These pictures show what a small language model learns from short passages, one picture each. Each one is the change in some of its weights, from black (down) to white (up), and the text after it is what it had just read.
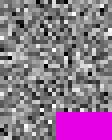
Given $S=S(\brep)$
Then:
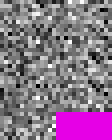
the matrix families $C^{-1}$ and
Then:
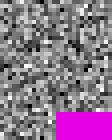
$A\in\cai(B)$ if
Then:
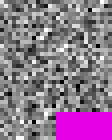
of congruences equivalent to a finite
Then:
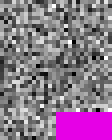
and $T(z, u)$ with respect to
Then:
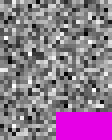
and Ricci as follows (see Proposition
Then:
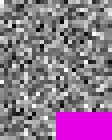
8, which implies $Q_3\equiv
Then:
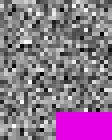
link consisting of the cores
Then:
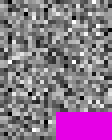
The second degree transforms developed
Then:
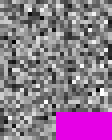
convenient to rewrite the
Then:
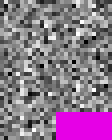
Renault groupoid
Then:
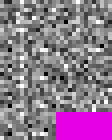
appropriate choices for the boundary
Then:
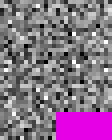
Euler polynomials of higher order
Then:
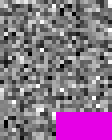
R_j = \emptyset \Rightarrow
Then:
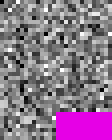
form of cloud of nodes in a
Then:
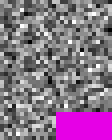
the performance of the policies when
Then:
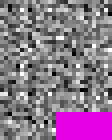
\end{center} \end{table} As
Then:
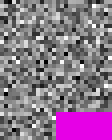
integer $p$ ($0\leq
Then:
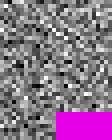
is at most $4 \alpha^{\epsilon},$
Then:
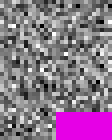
Caro et al. showed an
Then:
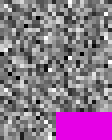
is a homotopy equivalence. Therefore
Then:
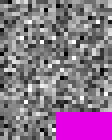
We denote by $v_\nu^h$ and
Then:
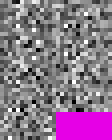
log-likelihood in
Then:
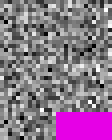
of $M$ and $\alpha$ is a
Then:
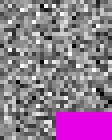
the Kummer class of the element \[
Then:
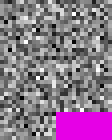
$(1\leq n\leq N)$ and the
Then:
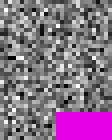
can easily see that $\lambda_N$
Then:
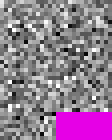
3~\text{km}$ in the
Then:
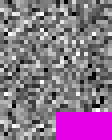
where $\nu_1$ is the uniform distribution on
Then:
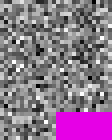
$n=4,$ and then we shall
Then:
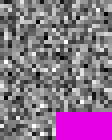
plane $\R^2$ is endowed
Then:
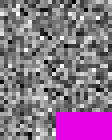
versions of \(\delta\)-normality
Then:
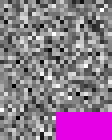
$d$ of the problem, for the
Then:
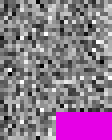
of Creutzig and Ridout are
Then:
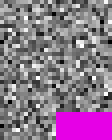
\oplus \g$ and consider the tableau
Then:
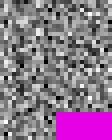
well. The PRI of the BAEE
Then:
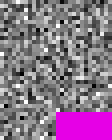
by \ref{conn}. For each
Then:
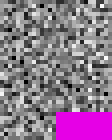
an answer to the Oda's
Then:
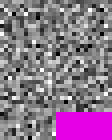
an involution; and ii) there is
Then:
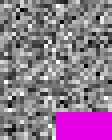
Proposition \ref{prop3.2}, \[
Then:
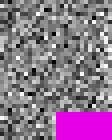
coefficient functions are given by \begin{equation}
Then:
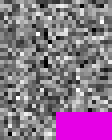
the restriction of $\a$ (resp.
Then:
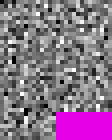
preimages of singletons in
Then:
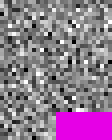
symmetry in tensor categories and
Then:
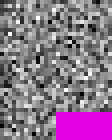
we saw. Hence $H^\chi$ is
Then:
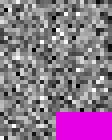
\smalf We would like to
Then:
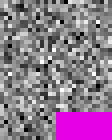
A computable sequence O is determined by a
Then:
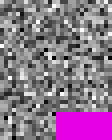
$\theta$-weight CBHD
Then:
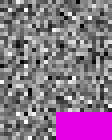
(\ref{realiz2}). We shall
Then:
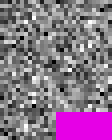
edges of $B\cap T$, and it
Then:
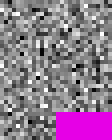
where $\beta_j=2\pi m
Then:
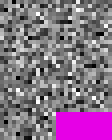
ancestors of abelian groups}.
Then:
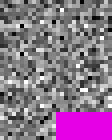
z^\star). \end{array}
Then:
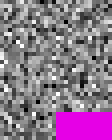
$\widetilde{a}$ is a lifting of
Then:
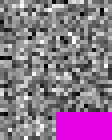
The {\em linear partition} $\rho=
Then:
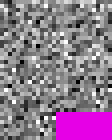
fact it is the smallest thick
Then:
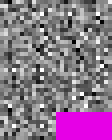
In addition to using $V$ as defined in
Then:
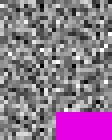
more structurally similar the polygon is
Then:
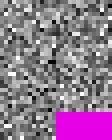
immediately \begin{eqnarray}
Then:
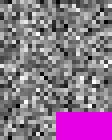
band whose boundary components are $K$
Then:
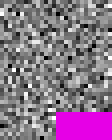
the PSO tool is used in
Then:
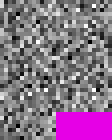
practised by the Greeks to the
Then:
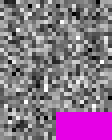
\rangle_0. \end{eqnarray*}
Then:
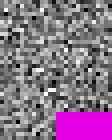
logarithm. From the
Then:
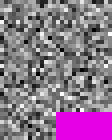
), we have for any convex $K$,
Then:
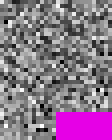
case, i) the estimation quality of the
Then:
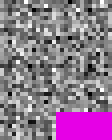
Simulation results show that common
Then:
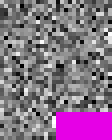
C_i$, so we can speak of
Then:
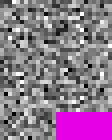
\begin{prop}\label{elem} Let
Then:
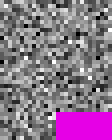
is diffeomorphic to $G/S$ where
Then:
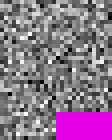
the family $\{b+A: b\in
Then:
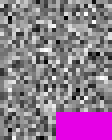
Brezis-Pazy Theorem
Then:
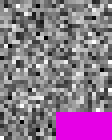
the formula $\cord$ below. We can
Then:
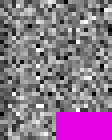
Observe that $f^*\gamma$ is
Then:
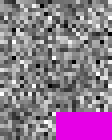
the following estimate for the growth of the
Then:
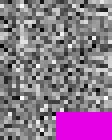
condition $f$ is the mapping of
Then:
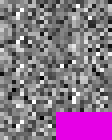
changes the ordering of vertices, the
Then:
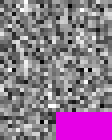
time moment of the $t$th
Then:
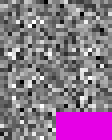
row subtractions and row
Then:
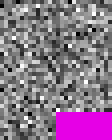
\bmod(12)$, it remains to
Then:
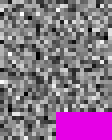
to its affine hull. We denote by
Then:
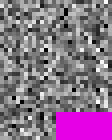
kernel of the natural homomorphism from
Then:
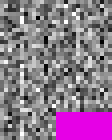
Medical Imaging Conference
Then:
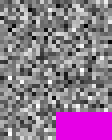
\end{align*} Observe that
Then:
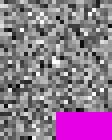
character} of a finite group $G$ we mean
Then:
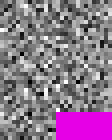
are required to model the forbidden
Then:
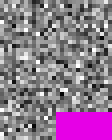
n. \end{align*} Plugging
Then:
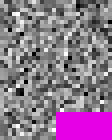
data at low $\Delta s/s$. On
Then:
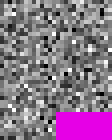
Normal Point Load with
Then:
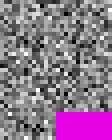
the element $1$ occurs in more
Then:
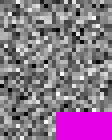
the corresponding ultraproduct of the
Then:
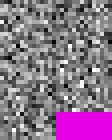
\item If $\lambda\neq \mu$, then
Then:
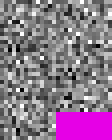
link has algebraically linked
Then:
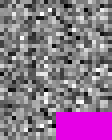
\end{array} \end{equation} and
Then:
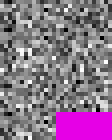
spaces that we shall need in the following. The
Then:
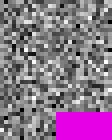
in $M$'' means: intersects
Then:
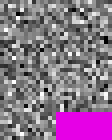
precisely, the statistics
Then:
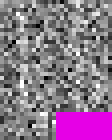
comes from the observation that $\gamma$
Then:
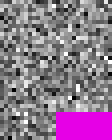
and $m$ edges is specified by
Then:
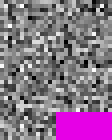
linear equations. \subsection{Transition to
